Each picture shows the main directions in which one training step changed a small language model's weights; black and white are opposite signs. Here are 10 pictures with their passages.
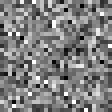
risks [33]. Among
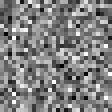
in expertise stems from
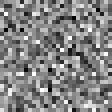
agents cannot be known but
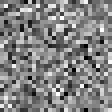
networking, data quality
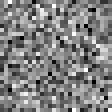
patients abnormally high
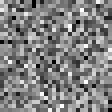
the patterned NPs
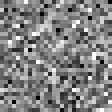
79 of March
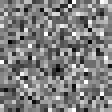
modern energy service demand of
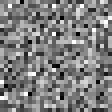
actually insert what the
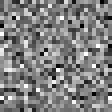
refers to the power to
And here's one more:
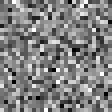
a very time consuming
